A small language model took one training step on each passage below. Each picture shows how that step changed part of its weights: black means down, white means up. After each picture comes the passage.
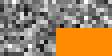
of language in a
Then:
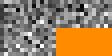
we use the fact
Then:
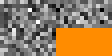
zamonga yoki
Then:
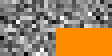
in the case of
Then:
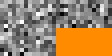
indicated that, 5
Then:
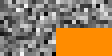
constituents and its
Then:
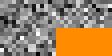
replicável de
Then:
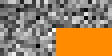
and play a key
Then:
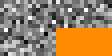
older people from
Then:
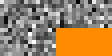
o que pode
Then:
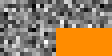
adapting them to
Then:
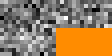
All subsequent
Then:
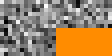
de reserves af
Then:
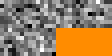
y représentent
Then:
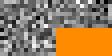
as freeware on
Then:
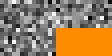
to my findings.
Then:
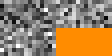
This broadens the
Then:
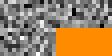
on the basis of
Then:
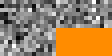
maternidad y
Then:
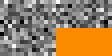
Definition der
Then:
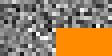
study types in a
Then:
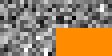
magnitud de
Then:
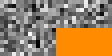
no expertise in
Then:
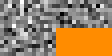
culturales y
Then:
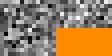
is more toxic
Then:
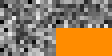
языка, с
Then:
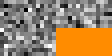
відношення у
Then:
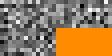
van belang voor
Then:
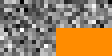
should be contended
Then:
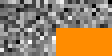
and recurrences
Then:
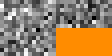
nmr spectra
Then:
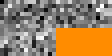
editors is
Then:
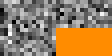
below. Table 16
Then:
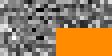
from NDVI
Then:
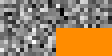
compreender e
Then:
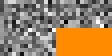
building with a model
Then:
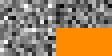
topdi. •
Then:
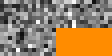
aggregating in
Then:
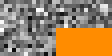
solo nel
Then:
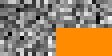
and present history of
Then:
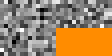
e de suma
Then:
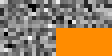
nazorat olib
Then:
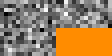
clear. Since
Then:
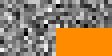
De commissie
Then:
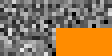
feelings. They
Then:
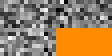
encourage researchers
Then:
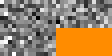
et al.,
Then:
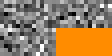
required for the
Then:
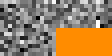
the Resource
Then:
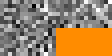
expression as a
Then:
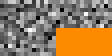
and data analytics
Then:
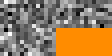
being promoted,
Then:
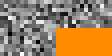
arquiteto assume
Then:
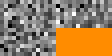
adet En
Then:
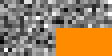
(SD) are
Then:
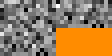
using conventional methods
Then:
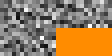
для учащихся
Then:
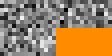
luz do
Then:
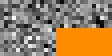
been interested in
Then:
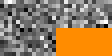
industry has an
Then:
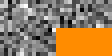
sessões. O
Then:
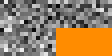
To ensure its
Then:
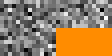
products from the farm
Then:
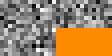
a straight
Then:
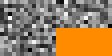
this paper.
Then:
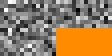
generated criteria. Although
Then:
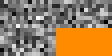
тем, что
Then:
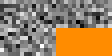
case. For the
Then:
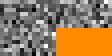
dataset were used for
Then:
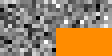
the many similar
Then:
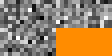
ele ocorre
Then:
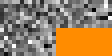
are not created in
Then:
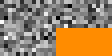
an updated
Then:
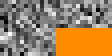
manure crop,
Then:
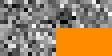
в течение
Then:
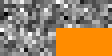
approximately 777
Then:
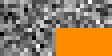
Yes .py
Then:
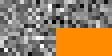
intervención en
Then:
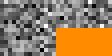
The agar was
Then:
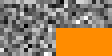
activity³. In
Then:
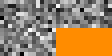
water using a
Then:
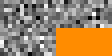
observa en los
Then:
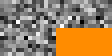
in measurements using
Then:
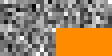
most of the
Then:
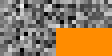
Economía Bien
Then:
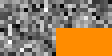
simple way.
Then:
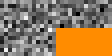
Education institutions are
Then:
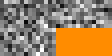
with the structural element
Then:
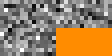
minimum evolution
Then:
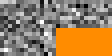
by the propagation
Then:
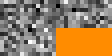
it was not so
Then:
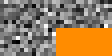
The procedure for
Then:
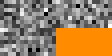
comprehensive documentation including
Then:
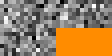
richten sich
